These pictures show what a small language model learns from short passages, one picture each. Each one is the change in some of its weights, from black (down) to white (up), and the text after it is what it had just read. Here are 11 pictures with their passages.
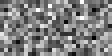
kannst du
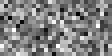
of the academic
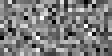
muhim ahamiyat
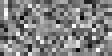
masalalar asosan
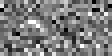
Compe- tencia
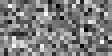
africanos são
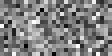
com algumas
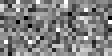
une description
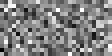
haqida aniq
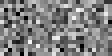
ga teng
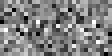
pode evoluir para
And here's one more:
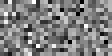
К. Уолби
